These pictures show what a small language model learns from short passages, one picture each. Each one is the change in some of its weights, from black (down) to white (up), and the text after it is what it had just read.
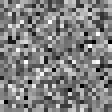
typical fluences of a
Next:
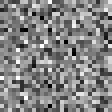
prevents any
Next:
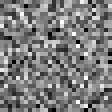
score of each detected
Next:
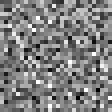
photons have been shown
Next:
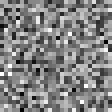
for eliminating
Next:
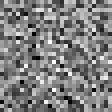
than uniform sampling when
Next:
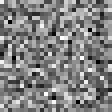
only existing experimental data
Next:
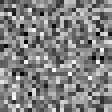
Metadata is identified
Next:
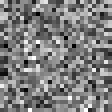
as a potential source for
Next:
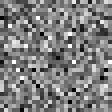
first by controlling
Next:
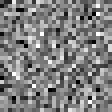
defined precisely without
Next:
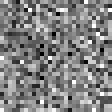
is maximized for any
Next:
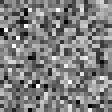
A similar effect has been
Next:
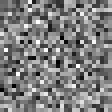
we solve the
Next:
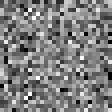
{ Nucl.
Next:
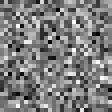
ceh9 and
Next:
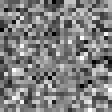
at the BUE
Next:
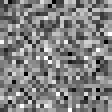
radio telescopes
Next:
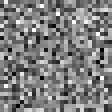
Sampling is used
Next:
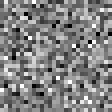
is illustrated in
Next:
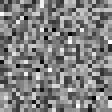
using ORS,
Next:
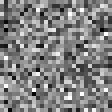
also report the comparison
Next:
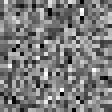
to person depending
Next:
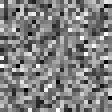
the ratio with a
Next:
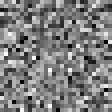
the relative wavelength shifts
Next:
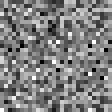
Ia SN
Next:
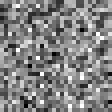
two-qubit measurement
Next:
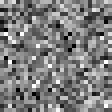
the sample surface. This
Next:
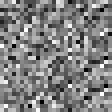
the final states.
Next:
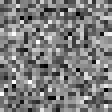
rather the problem comes
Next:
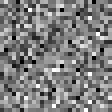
is connected to its
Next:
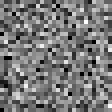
interpreter which decodes
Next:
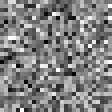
mentioned earlier the
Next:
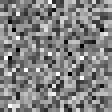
example, in an instance
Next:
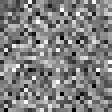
we have to work with
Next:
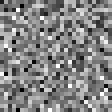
The 2MASS bands
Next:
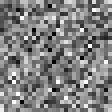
unit cell. This means
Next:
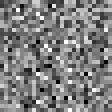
Our findings show that
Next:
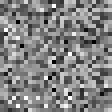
physics, only neglected
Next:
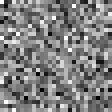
conventional value $\gamma
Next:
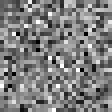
we recall that
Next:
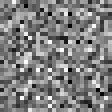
is still given by
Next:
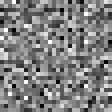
the number of bound states
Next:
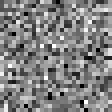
stage's temperature control
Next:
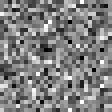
an inner numerical algorithm
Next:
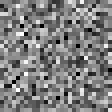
stellar mass bin using this
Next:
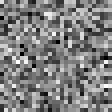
on the mass range
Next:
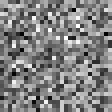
show some typical fluid
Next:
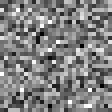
Formation} We
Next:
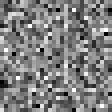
condition for the flow
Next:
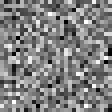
returns the output
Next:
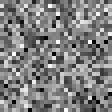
model is discussed. In
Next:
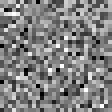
$\delta$, approximation.
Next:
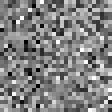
IR absorption, LOS
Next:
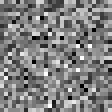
to all periodic
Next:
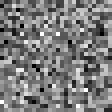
resistive state.
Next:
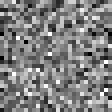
the CXB together
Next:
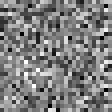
the same as those used
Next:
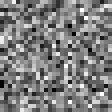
the BCS limit for
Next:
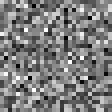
region which makes the
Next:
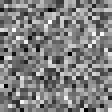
nonlocal reflection
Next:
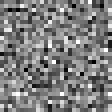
or being more specific,
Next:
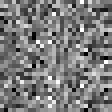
each other in the length
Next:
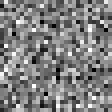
SNR (see
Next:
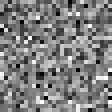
Nano Developer
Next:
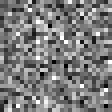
we set its value to
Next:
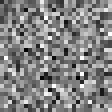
applications ranging from
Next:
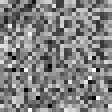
by providing a frequency
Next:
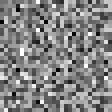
after ordering. This
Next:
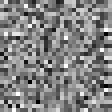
potential of the new method
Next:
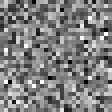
and the kernel
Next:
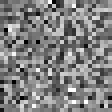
individual inputs,
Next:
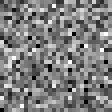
provides an hitherto
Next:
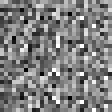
such as sentiment
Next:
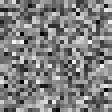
the system will satisfy
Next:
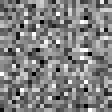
star. Is this
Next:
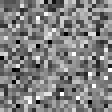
attempts to find
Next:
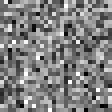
already low limiting efficiency
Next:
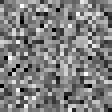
ensemble approach,
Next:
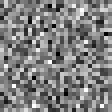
3$, the signal
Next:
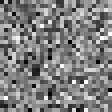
approach is presently being
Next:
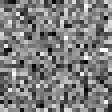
rapid change at
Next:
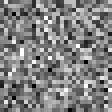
sensing and communication
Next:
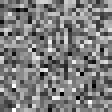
being specific to the
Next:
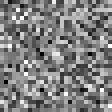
D phase. We have
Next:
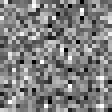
much more permeable
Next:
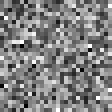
of this work was developed
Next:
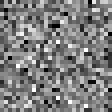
period. Besides
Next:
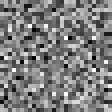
a small neighborhood
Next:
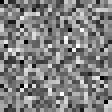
Review Letters}
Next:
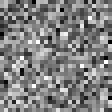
and the pointer
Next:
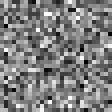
on-route and
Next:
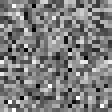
cosmological values and their
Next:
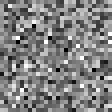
include plenty of
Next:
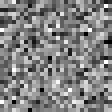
the cycle. The
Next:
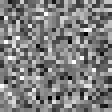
of uncertainty in raw
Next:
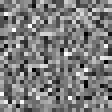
electrons change the elastic
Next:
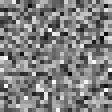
the Pacific
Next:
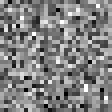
} \right)$, then
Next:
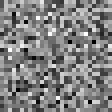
least squares solution
